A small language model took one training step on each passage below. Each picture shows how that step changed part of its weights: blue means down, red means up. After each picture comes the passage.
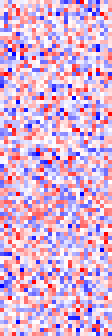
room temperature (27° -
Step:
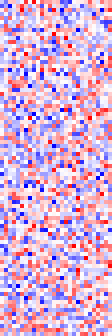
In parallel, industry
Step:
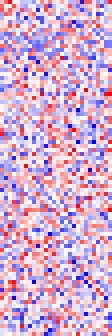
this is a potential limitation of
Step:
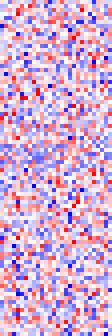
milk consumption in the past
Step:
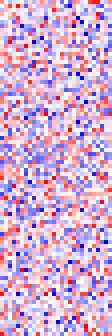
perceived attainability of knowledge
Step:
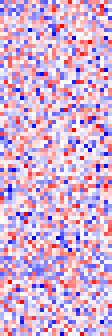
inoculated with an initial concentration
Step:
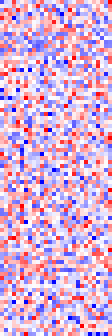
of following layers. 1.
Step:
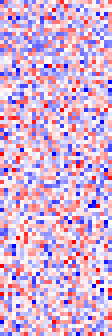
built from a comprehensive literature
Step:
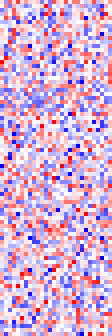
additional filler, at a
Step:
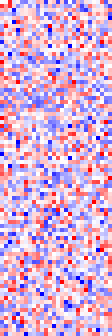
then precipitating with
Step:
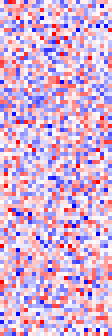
ones. This also applies
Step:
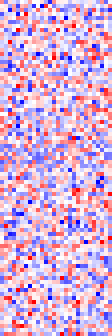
do, I know'.
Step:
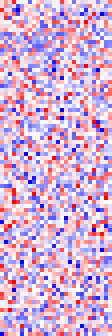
keep the correct value of the
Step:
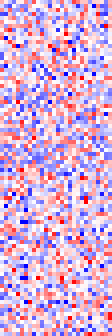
the calculations estimate a
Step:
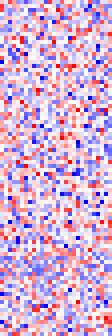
poor glycemic control
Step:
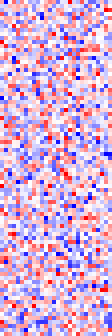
devices in conveying the
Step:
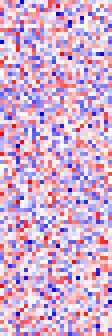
Membranes are
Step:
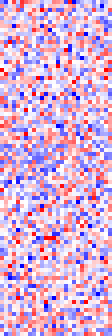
on online shopping.
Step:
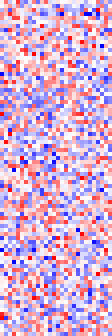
management team meetings is wellbeing
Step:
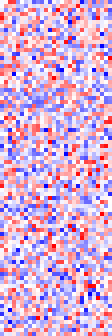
of educational efforts by those interested
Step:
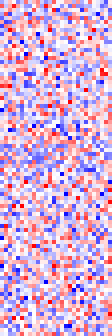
in a column are not significantly different
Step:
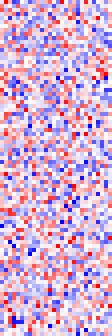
concepts that were previously
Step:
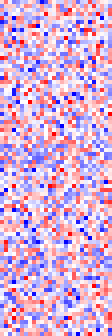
of her which resulted in
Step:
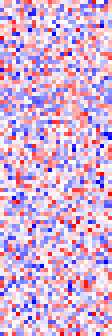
removal. In the proposed design
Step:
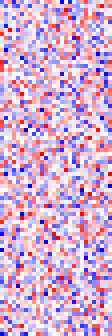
text Source type: scientific
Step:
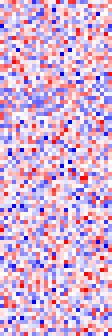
for policymakers and educational
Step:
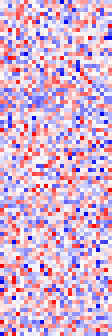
operated at fixed no. of
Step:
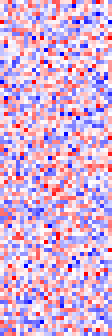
crime related activities. C.
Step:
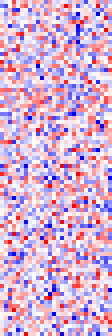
set to degrees not
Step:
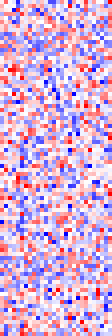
matrix. The model is divided
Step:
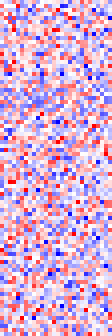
employee actions using computers or
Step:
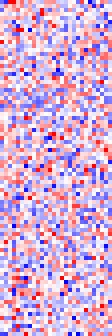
Series*, Association
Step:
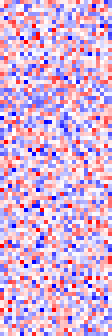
between the concentration of lead in the
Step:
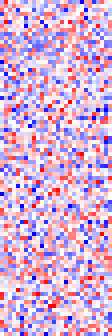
Through the use of digital
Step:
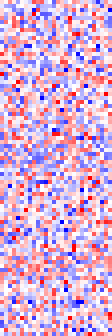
joint within the lasso
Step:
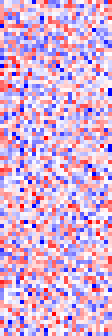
relevant characteristics of each of the
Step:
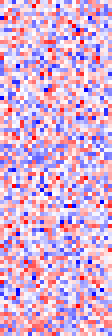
the present study, an attempt
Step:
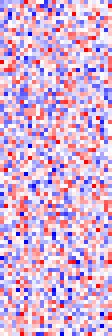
up with specific recommendations per
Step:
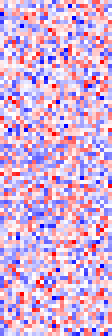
as a natural predisposition
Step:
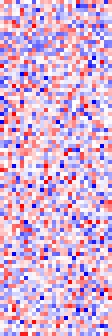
the target of getting satisfying
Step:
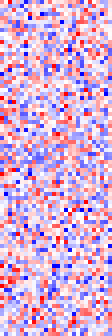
digitala akademier
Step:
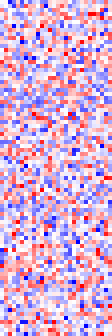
higher educational institutions in Germany,
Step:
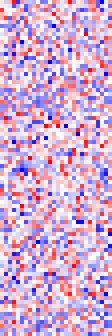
Also, voltage swell
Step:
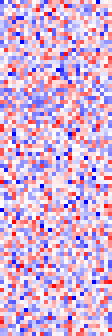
in buying branded
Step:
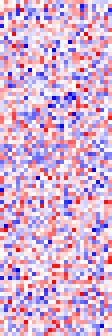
not only help teachers establish a better
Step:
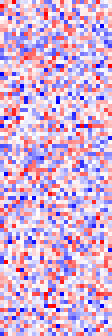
takes risks when facing
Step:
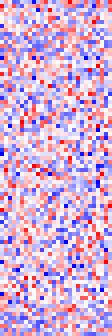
significant effect of Zn and B
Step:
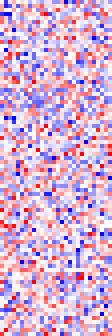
the end, his helpless
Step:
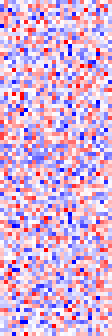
it is rigidly focused
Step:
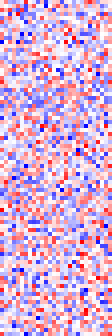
and PPMV-1
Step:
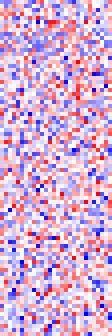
to provide enhanced thermal conductivity
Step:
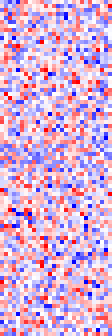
be identified. This data can be
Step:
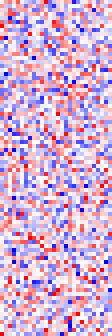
principles have been fulfilled
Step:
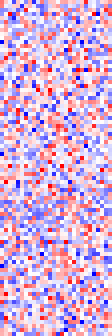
studies conducted by Ankur et
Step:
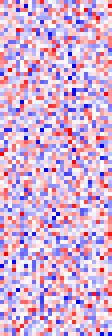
Our future work will focus on
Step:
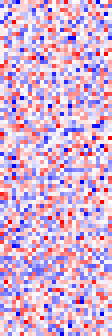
caustic soda.
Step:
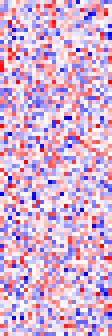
more opportunities than rural ones which makes
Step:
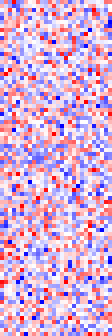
of each sector, at 2 m
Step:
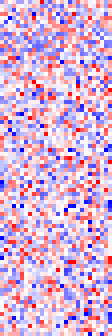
with their bodies increases, their
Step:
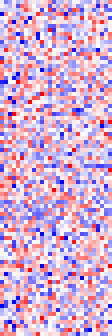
of Catechin in mg
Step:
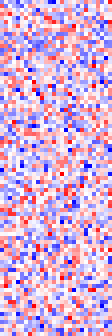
calculated in the previous step. We
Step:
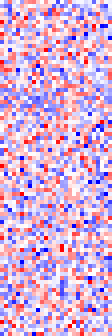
acceptable texture, providing
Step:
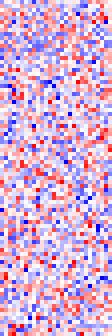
were measured with TOC-L
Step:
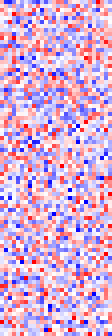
by α , is referred to
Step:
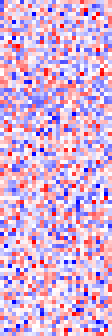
are known to be associated with
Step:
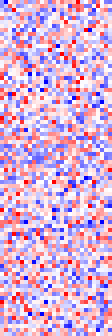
a kind of nothingness
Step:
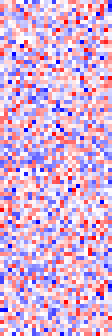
Redemption Across
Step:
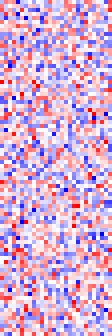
two methods, showing that the
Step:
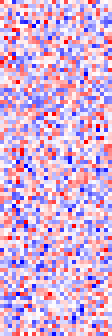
mentally and physically
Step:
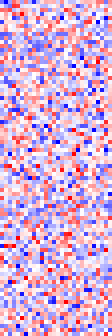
for phases Gate moving
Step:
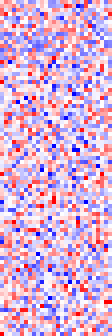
alternative hypothesis (there is
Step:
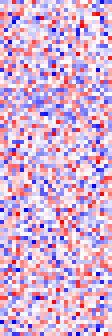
template is verified by
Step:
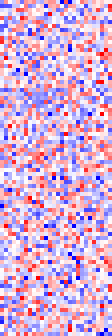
None N: number;
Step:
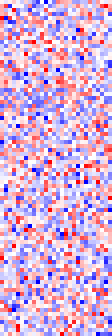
Plants Collected From
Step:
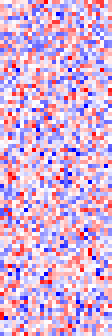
and empirical studies on this
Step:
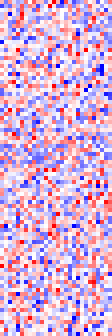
the Uzbek people and
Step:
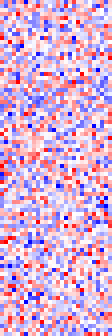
run. 5 Availability of biomass
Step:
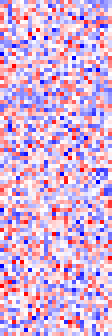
questionable when a material is
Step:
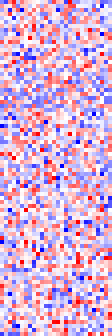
schooling, offer a useful frame
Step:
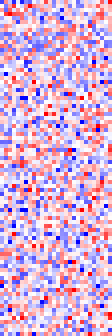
age in the control and experimental
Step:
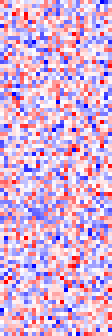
8 Automated drone services
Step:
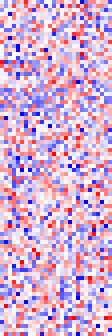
gambling, the
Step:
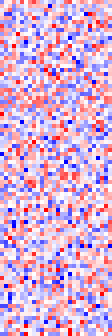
angiosperm growth is
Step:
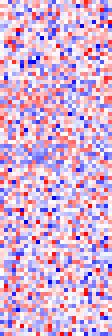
Matrix Factorization
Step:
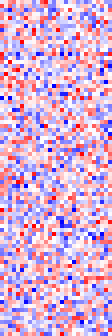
Beyaert C,
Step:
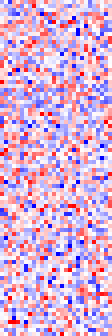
does not depend on automatic
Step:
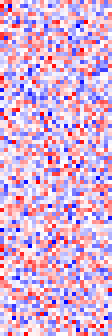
messenger molecules have been
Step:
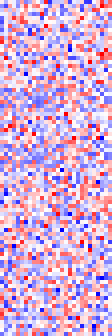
Number of groups: 2
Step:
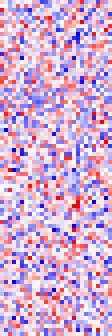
it is necessary to consider the
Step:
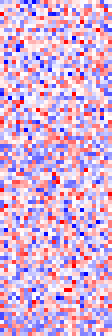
scientific aspects. Above
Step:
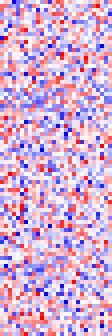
innovations depends largely on
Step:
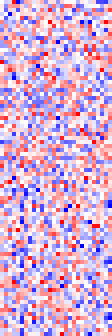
used at different concentrations around their
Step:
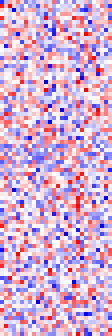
is anticipated to contribute
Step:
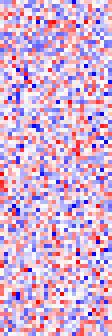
to avoid melting and large
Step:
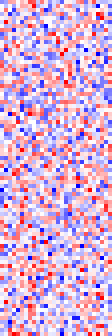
reference values for chromium.
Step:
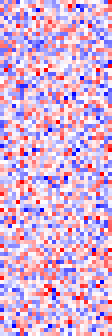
different cognitive behavior. The
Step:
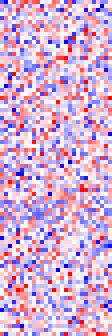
10V/m disturbing
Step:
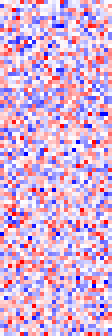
and low intensity of the
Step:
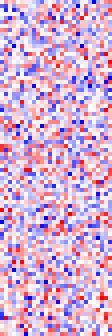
way business entities are run or
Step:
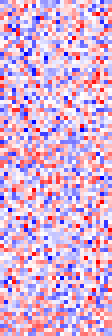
Behaviour modified from
